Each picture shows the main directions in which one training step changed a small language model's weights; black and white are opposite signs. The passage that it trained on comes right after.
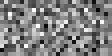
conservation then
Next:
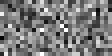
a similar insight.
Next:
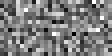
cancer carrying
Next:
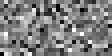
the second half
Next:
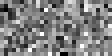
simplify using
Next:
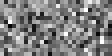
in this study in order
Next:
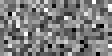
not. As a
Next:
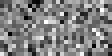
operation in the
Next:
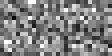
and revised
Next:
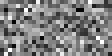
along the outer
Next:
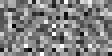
plotted at
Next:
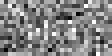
strong coupling to a
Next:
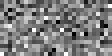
overhead dot
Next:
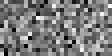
that can be changed
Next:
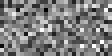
magnitudes in
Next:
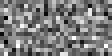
the DOS at
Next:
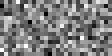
squares and
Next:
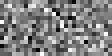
possible. The four general
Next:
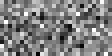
account as well.
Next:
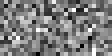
the session,
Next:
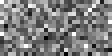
practical estimation
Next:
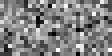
be published and
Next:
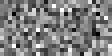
note that the
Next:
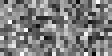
from an estimated
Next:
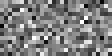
(8) reduces
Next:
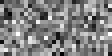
All authors
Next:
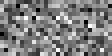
and lens populations
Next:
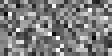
concepts and
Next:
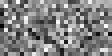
actions, considers
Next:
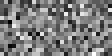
calculation proportional
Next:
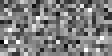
real strength
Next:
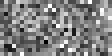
The strip
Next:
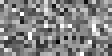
impact of the
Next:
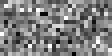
circle represents
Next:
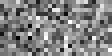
Fermi surface is
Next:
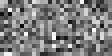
impossible to
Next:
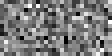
and bring them
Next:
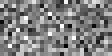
luminous than
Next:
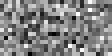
reviews. This
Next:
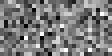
a superconducting
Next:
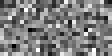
foreign students
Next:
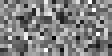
the diffuse
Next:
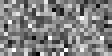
this is considered our
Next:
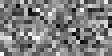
for degaussing
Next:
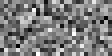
the storage of
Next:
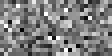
dry matter.
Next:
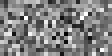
predictability, a
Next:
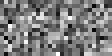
in the cross
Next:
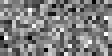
normal labor
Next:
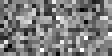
the investment of
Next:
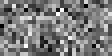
for massive
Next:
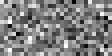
are a lot of
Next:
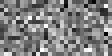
(no free
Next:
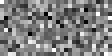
curricula into
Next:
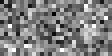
were lack of time
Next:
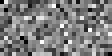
of side length
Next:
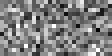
varieties were field
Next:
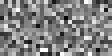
satisfied after
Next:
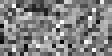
for General
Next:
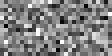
- Natural
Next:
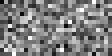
are likely
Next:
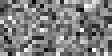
constrained by
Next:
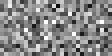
Language This
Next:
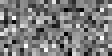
to explicitly
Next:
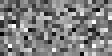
to influence the work
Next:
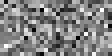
quick growth rate
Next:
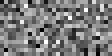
frequency to a very
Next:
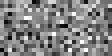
India }
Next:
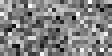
clusters. The
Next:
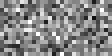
whereas $\epsilon$
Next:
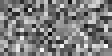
rules to
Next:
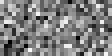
we consider the evolution of
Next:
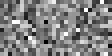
their primitive
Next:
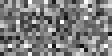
favorable for
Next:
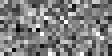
list from the
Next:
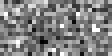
other PEs are
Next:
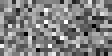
from a sub-
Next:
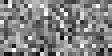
parameters. Note,
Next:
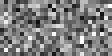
There has been
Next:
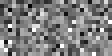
as well as heat
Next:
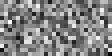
proportionate to
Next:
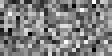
traveling wave
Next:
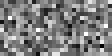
inseparable from
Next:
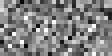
and saffron
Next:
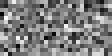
across many others
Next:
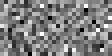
loan supply is
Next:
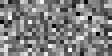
and live those for
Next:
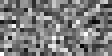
to be part of the
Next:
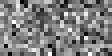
trading times during
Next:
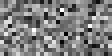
real life are
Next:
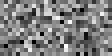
the balance of
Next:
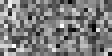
take $\tilde
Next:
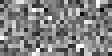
rates than a
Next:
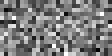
to the gauge
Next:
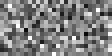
collective dynamics
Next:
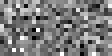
for the Monte
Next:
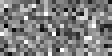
such as forty
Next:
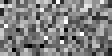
of high-rise
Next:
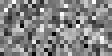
whereby the
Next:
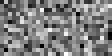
characteristics in
